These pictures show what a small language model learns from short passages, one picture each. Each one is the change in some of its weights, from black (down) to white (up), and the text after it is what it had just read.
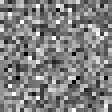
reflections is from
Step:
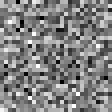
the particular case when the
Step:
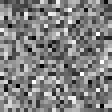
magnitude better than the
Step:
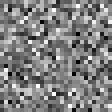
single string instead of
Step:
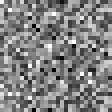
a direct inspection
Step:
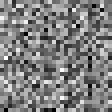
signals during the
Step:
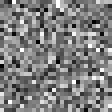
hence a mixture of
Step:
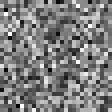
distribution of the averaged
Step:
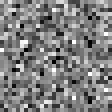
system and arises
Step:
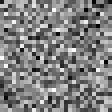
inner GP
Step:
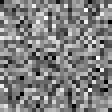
a state with stronger
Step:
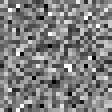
component does not suppress
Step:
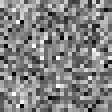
of the four black hole
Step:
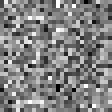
understanding of which would lead
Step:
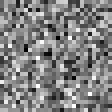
excitation and ionization
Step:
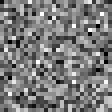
For raw solar
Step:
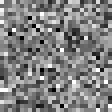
a detailed analysis, which
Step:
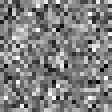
and the two neighboring
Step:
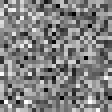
as phonons.
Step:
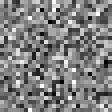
Comparing our results to
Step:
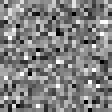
scheme with existing
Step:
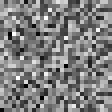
to study the formation and
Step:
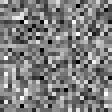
loop phase noise of a
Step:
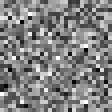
between a nanoparticle
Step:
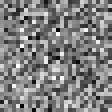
in the case of a
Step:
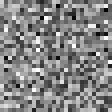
the HS to
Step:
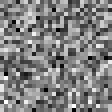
the classical limit.
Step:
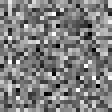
1$ corresponds to the
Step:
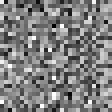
no true ``second
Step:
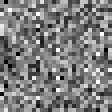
be considered in the
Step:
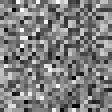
in their range the bound
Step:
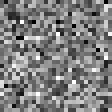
and anomalous
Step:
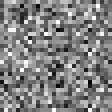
interpretation of the
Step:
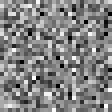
s}$ are the
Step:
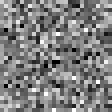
point inside the
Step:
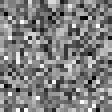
application only affects
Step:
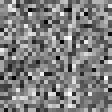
evaluation are done on
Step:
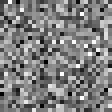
term only. As a
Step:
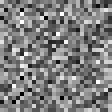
in Flanders,
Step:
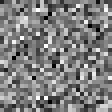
vivo, before
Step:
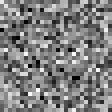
timescale in most
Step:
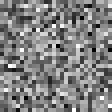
$\snu$ pair
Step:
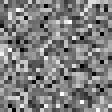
\e | \over
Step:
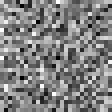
the overall quality of the
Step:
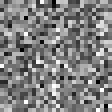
We begin by considering
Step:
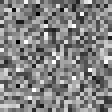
the basis labelled
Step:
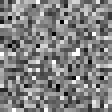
resonances, and if
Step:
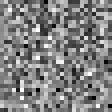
hypothesis associated with
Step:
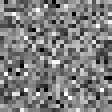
we developed Eq.
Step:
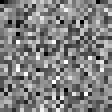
authors were concerned
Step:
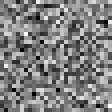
We believe that
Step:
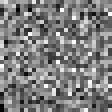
entity as a
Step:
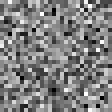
Higgs fields
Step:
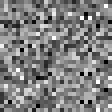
powerful models of the
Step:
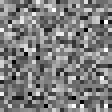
meson spectra and the
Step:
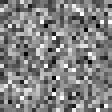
manipulations of
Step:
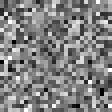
vector field $ X =
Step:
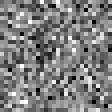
pair and four-body
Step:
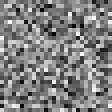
z)$. Note also that
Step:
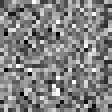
annihilated by
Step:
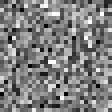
plasmas to a
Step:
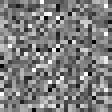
us to design a
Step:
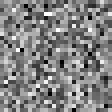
of radio pulsations from
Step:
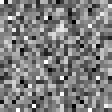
standard weak measurement, our
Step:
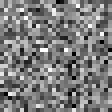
case of $\varepsilon
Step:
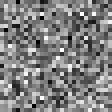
not only electrons, but
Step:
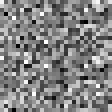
DFG, by
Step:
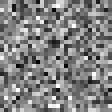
and its detectability
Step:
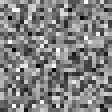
greatly improved
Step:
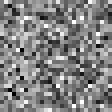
of the stellar surface density
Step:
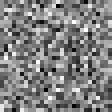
this effect in our
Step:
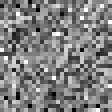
Wherever and
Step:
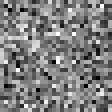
that deep in the
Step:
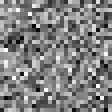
a single machine with
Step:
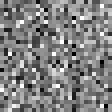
are "pulled
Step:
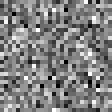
and focus on the
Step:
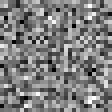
manifest Poisson
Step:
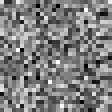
of the BH in
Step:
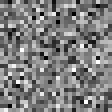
interpolated boundary conditions
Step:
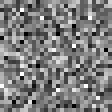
in seconds;
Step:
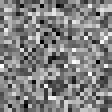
two in describing a
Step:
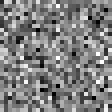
will be followed with
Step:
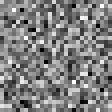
we limit our search to
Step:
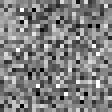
to extend here this
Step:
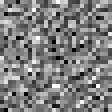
the latter case a positive
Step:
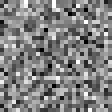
phase locked to
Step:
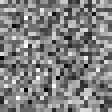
not longer satisfied
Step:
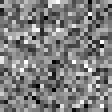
The aim of the
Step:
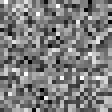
Compute button.
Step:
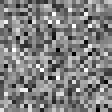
order differential equation
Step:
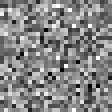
start to show a
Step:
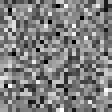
our quasar
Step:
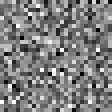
energy costs, these
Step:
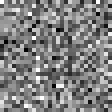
a special optimal configuration
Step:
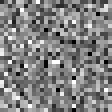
as shown in Fig.
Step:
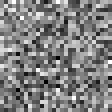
as their density contrast
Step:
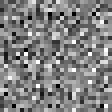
images are used as the
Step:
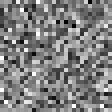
laced diagrams.
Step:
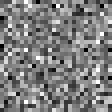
= \columnwidth]{}
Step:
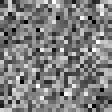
(c) and
